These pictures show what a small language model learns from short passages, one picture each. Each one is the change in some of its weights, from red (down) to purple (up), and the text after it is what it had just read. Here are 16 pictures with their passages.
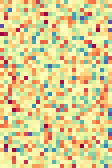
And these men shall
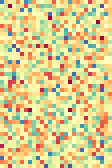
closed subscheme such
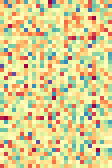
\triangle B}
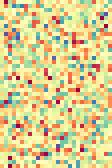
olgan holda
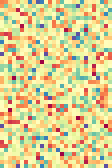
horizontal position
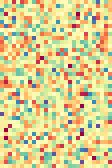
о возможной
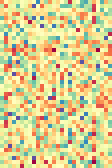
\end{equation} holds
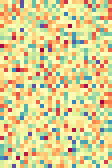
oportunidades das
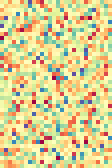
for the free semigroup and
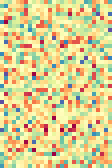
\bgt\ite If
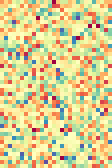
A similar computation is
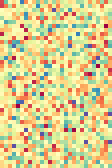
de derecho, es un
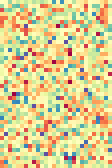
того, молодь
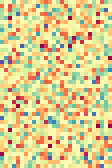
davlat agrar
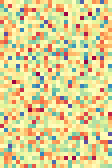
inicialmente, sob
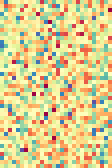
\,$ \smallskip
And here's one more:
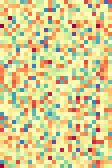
байна. в.
